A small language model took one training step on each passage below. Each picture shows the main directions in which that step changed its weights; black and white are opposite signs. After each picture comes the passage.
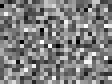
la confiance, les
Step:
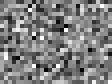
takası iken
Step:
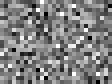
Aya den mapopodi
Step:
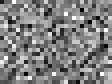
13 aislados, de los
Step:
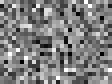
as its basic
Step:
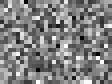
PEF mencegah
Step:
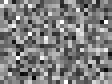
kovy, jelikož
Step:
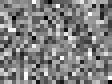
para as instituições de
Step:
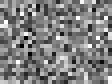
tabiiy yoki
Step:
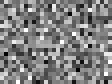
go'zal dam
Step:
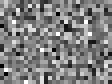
zamonaviy olimlar
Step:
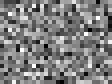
bo‘lishi kerak.
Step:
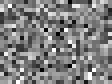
Medienkonsum kann
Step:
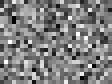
cara uji validitas
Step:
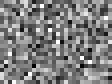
w Paryżu, po
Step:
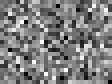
medios de transporte
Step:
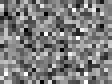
berada dalam ruangan
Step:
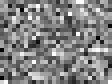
nasli balki
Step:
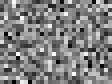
большим ходом.
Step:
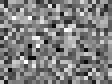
a dança percorreu
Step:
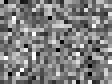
mundo con su presencia,
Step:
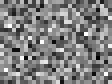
past decades, the
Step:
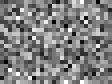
with manifest primary
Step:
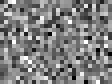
zo'ravonlik hamda
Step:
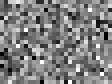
– крестец
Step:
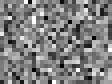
van de onkosten
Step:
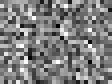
TANIB OLIISH
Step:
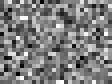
aytgan quyidagi
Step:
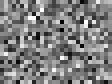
muammo sifatida
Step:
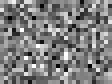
technical analysis
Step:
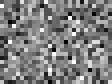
caso de violação,
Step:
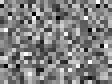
onder meer stil
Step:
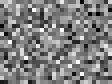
of medical workers
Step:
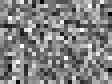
from the epic
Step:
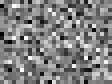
the ideologization of the
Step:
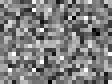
and Computer Science.
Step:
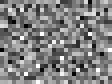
davlat sifatida
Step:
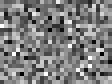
tarixi, asrlar
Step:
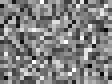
PROVAR O
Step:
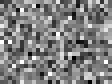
numa perspectiva
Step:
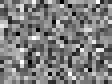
va nuqtayi
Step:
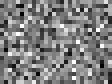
va hissiyotlarni bir
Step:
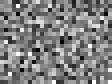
приблизительно 150
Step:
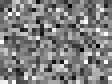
Хотя МПН
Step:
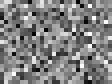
cheklashlar fojeaga
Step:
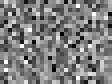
der Lehrperson
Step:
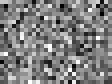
kompetencija za
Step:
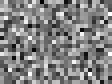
il est vrai que
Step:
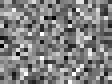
process, court,
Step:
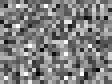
mejores niveles de
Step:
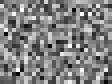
séptimo punto
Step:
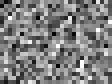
No Pernyataan
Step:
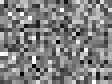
etish tamoyillariga
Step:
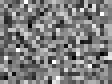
berdasarkan pada
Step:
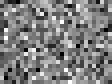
Handlungsmotive bei
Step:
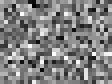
I Всерос.
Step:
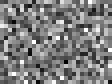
davrida ko'p
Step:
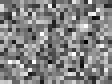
(domestication) va
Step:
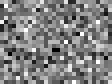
com a gestante os
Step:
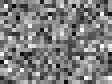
América, en los
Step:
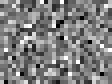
au développement de
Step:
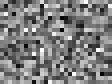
tizimi, an'anaviy
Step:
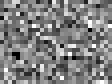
или пояснений
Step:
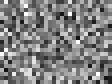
di uno strumento di
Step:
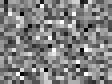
Crossover rate
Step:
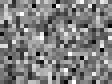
masalah dan merencanakan
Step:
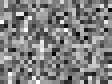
reaksiyalarni aralash
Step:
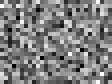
buenos resultados, es
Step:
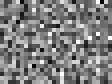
F_5 ва юқори
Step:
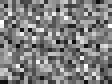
by the periodical press
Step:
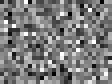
1990er Jahre unter
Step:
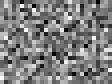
de Zacatecas,
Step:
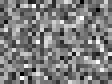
het voorgestelde
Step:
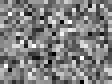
bo‘lsin deb ham
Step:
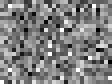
oddiy tajribalar,
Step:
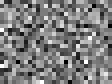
a pénzügyi
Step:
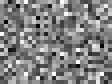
yaptırma, Sunuş
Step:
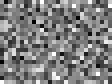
ilgʻor pedagogik
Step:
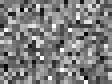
oleh guru.
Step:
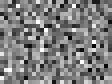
обговорення у
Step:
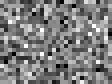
que Parintins, uma
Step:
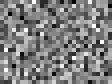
Karimov Umrbek
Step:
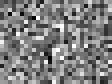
va suv tejaladi,
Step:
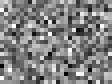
(únicamente 12 del
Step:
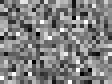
com base na busca de
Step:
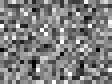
It. Texas Journal
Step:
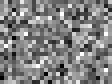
[Yes or No:
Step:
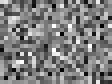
npr. izraz *ich
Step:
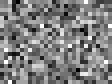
щорічний приріст
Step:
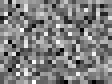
hamda atrof muhit
